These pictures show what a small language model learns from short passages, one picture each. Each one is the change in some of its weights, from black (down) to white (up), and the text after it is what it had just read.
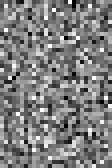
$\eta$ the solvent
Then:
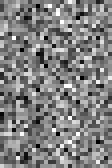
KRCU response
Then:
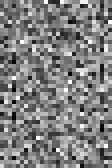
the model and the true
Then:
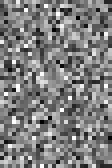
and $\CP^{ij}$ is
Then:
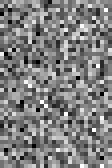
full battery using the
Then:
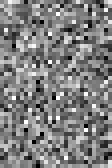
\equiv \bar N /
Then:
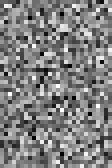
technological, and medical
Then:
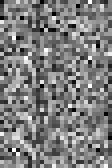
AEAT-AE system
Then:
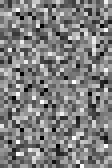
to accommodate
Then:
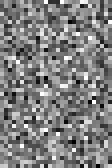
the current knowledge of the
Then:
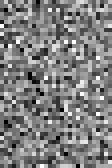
by their relative fraction in the
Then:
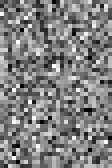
and $\mu_j$. We
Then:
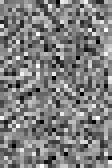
single particle states in the box
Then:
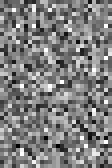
group $G$ is fixed to be
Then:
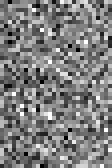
at $U=6$ and
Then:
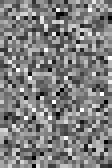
basically aligned with the
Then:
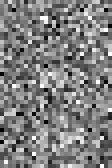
between the vertical dotted
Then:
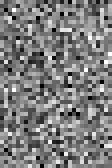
through T01--T05 and
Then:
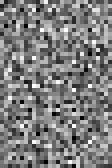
$M^A$ be an
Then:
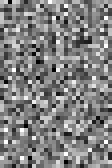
\gamma \delta} (\rho)
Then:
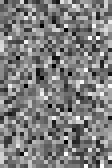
orbit and its final
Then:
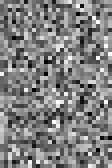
process after absorption. We have
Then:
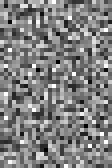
to exact distillation with
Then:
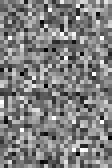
its full potential, since
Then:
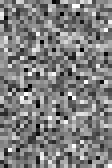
which we understand an
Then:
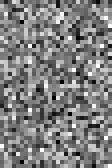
\subsection{Brain Tumor
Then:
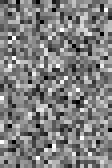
trial and error can be used,
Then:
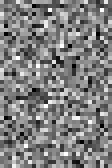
centrality scores of the
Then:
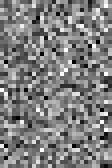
referred to as Type
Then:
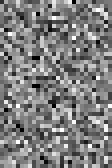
Next, we examine how
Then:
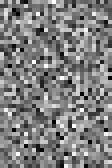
pathloss model in
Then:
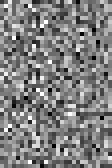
Composite blaze
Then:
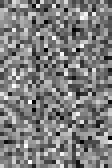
und Zentrum
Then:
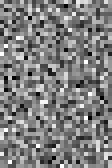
dynamical motion of the magnetic
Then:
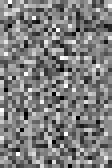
aspects of the experimental
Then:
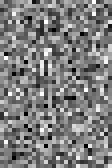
Fermi gas, calculated
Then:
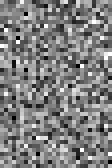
we focus on the
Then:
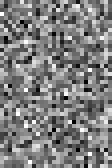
of a photon by an angle
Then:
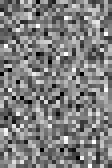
for energy exchange with the
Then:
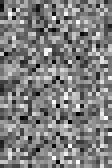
FAR FROM
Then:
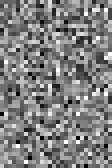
\end{equation} and
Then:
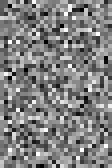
states of excitation, determined
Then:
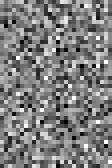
motion in various spacetime with
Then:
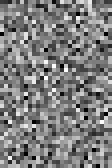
obtained by solving the gap equation
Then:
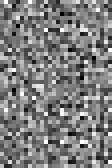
the sources from the present
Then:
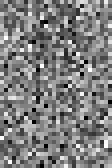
its existence is shown by
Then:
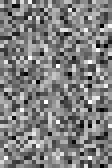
preparation can be useful to
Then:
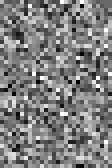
search for new physics.
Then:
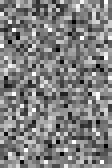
is about $2$) may form
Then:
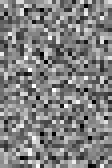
+ i \int_s^t
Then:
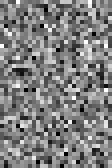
takes a form: \be
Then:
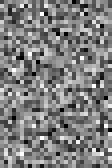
spin in the first dimer
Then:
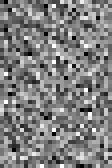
approximation capability of the physical
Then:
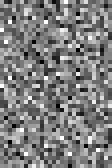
first-principles band
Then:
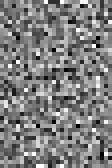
the process, the layer with
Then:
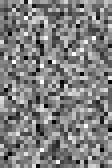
than that of Rehm and
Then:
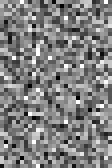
size ($R$) smaller than the
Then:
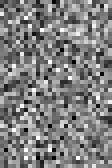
and $H_7$ in the
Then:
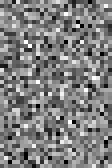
force generation, a smaller
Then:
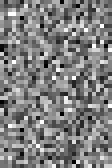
k_z^\pm \hat
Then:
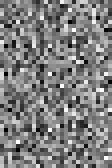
a modified cross-section where
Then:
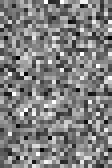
the regularization parameter $\lambda$
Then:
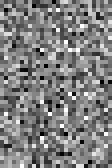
using as input a sequence
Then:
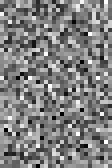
is therefore strongly needed to
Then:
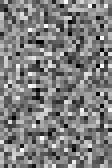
that has been widely used in the
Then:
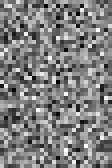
estimated by the fit with the
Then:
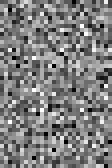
course, the reader
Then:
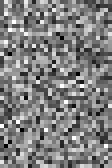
remnants that are a
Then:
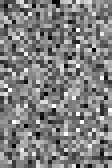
with the measurement device
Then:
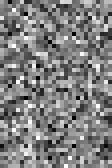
quantity $q_2$
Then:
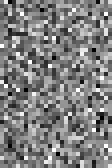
spectral conductance --
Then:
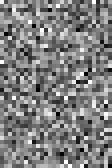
(dimension) of the personal
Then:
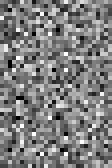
conditions with respect to the
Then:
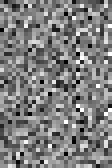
extend the range of shear
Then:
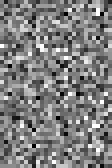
resumed to execute these
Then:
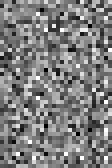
the Hermitian phase
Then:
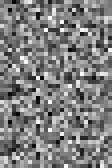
the velocity distribution function for the system with
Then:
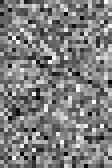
system was checked in a
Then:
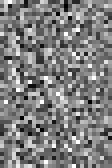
& never & PG &
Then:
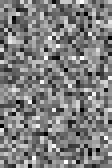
so the equation can have at most one
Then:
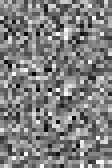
very slightly below.
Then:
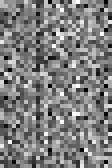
NaN P N P 0 0
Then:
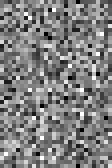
a self-hardening
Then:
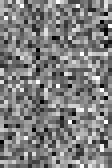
for a RE ion
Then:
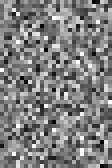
of bolometric flare
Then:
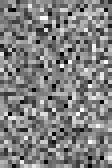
listed above using the finite
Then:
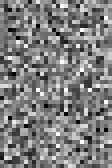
into how trust evolves in
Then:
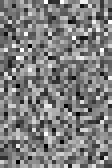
the ordered links with respect
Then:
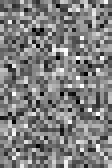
to a change in control parameter.
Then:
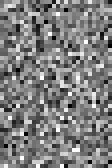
abundances of C and
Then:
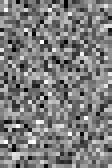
distance from observer to source.
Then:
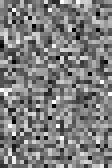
point. It means the mean
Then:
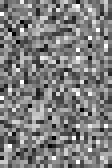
of $\LS$ in the
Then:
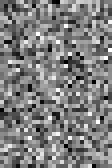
with previous theoretical predictions and
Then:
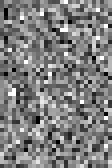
as they do not undergo this
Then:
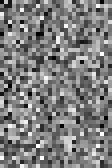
SU(2) symmetry for a
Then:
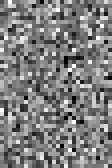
namely averages of the
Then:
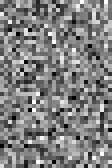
is measured in the units of
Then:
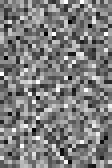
this technique for the first
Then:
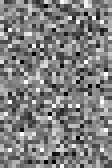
limited number of databases,
